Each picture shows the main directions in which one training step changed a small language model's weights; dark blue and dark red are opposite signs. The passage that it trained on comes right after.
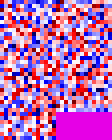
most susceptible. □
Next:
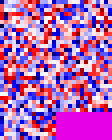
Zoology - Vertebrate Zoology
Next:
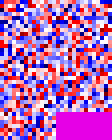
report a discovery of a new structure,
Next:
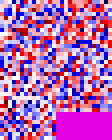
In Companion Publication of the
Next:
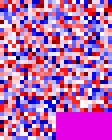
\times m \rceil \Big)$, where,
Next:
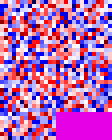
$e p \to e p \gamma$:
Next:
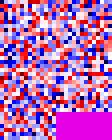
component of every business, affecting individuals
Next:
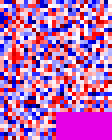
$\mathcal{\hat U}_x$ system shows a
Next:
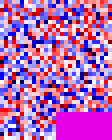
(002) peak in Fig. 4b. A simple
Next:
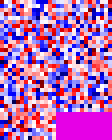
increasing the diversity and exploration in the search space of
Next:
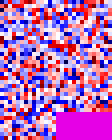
backgrounds or other rotating bodies. Since our
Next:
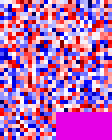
papers. A trouble with such arguments is
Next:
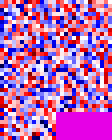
impressions. Significant differences emerged as
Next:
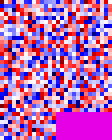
at a time, making measurement times increase as the system has
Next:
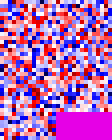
where we expect rates of relaxation and subsequent
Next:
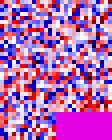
of the experience ripened by manufacturing
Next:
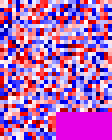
$B$ is set to zero and the parameters
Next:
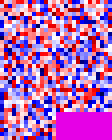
the {\MgII} resonant emission lines but
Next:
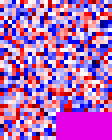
*O. barnabita*, a few
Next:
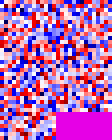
that uses `pthread`s for
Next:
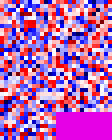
been directed towards applications of the Heavy
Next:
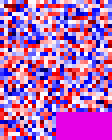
is close to one of the allowed values, choose
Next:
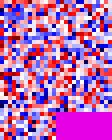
kept with $C_\phi=1$.}
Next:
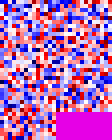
range is large if $Y_e$ is small,
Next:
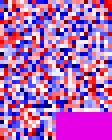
practicals, reports, and presentations and
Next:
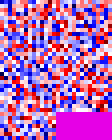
MALHOTRA, NEERAJ
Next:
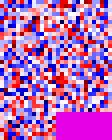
quickly learnt that finding and extracting
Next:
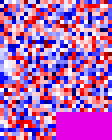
off-diagonal operators. The algorithm builds
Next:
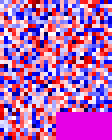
indexes: Cote d' Ivoire
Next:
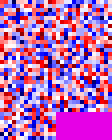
to rise as every industry fighting to
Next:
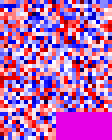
known energies. \subsection{Ambiguous
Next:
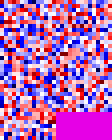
does not ensure covariance of the resulting space-time
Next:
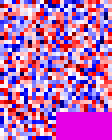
pero kung lipay pud,
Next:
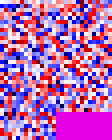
After the reception in the laboratory,
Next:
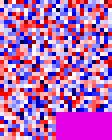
*Festucion valesiaca*
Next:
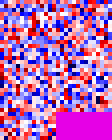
that $M$ represents the mass ratio. The dynamics are
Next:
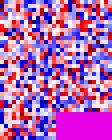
height proportional to the number of objects in that
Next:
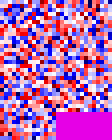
and thermodynamics \cite{1,21}.
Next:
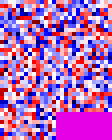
is the increased portion of martensite
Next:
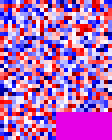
for the fluid flow is also established for
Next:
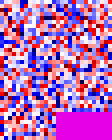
the protection of health workers and each
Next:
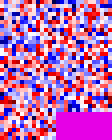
territorially bound to one duplex. Since
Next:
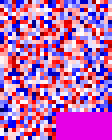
Low serum albumin levels indicate <35
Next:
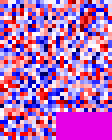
to be multiplied by the number of
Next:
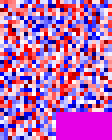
GR Precession} Post-Newtonian
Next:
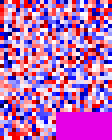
commissioners who hold concurrent positions,
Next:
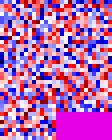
Research Data Commons, Australia,
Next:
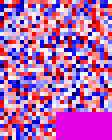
their contacts to the dissipationless,
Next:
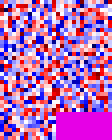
of metallophore biosynthetic
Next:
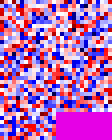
on devices working at high temperatures and also on less exposed
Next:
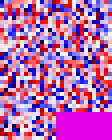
complexation energies are negative which demonstrate that the complexation
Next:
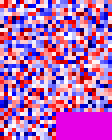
K-anonymity, while introducing reduced
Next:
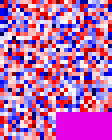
samples with satisfactory accuracy. Results and discussion
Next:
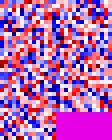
power of the site is directly proportional to the wind
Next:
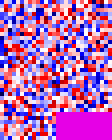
of two populations of *T. s.
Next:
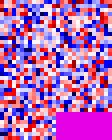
25% RDN through FYM). The data
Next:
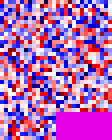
THETA STD. DEV.
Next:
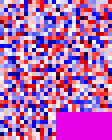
the beat of a performance. To give a precise
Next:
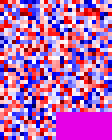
was calculated from the XRR spectra, which is shown
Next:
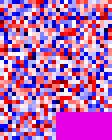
the finite-time Lyapunov exponents
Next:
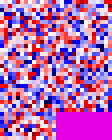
the present analytical model, several 2D plane strain
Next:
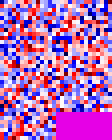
obtained for this project, with RATCam
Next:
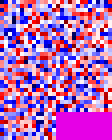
from the business community point of view. It is based
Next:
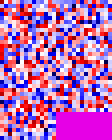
together with $S$ can be described by the exact
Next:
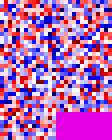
In Africa, maize does well when
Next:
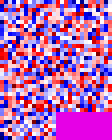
Goldammer Sources: David D.
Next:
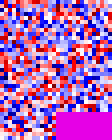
simulated 1000 signals in the range described by
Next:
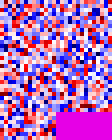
of the American Chemical %
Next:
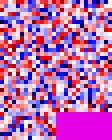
of such relationship are controversial. It is
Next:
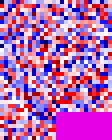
the other reference algorithms -- \pf, \pd,
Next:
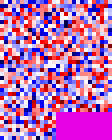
response theory to derive an explicit expression for the
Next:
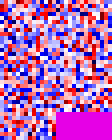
ground state by acting steps III-I
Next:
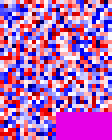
which are rare among SDSS galaxies
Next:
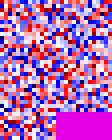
shops and they were crushed into fine particles
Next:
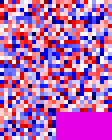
rate could additionally improve the SNR and maximum
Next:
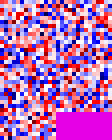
1$) and the other is supposed to have $Z
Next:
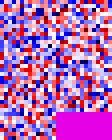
of a probability current. We assume that the diffusion process
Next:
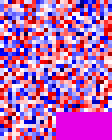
generation since the coefficient of consumption tax passes the one
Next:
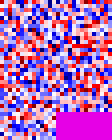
Numerical results in a 3D scene with
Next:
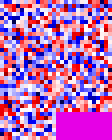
with $S_{g}$ suppressed. This
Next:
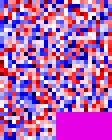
hydrophilic proteins with fast
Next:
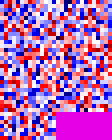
LISA and PTA experiments are at around
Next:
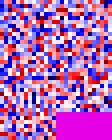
US Preventive Services Task
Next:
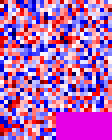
scenarios have been proposed, and the program is
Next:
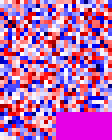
$m=1,2$ by replacing
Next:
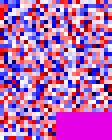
ionisation of the unsubstituted acid, and
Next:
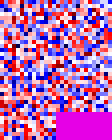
of the three partitions, and this also applied to
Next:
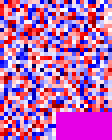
E8 (no ROCKi) gently.
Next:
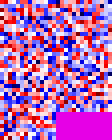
have been defined, we split the family of
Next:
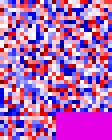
an algorithmic system that generates metaphorical
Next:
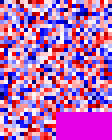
enhancing smoothness penalization as training
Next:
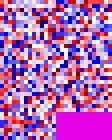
defuzzification process is time consuming,
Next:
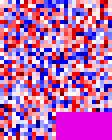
M.F. Nuruddin
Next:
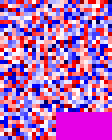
demonstration of a toxic effect of the tested
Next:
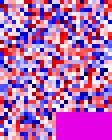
direction that heightens the probability of violations using
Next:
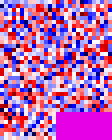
larger values of the constant-roll parameter, the scalar spectral
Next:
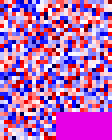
severity of acute OP poisoning, as
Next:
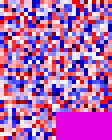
organization's value system is consistent with the value system of
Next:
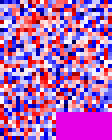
by the black dot is $\ket{1}$. The
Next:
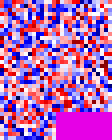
Infections in a Tertiary Care
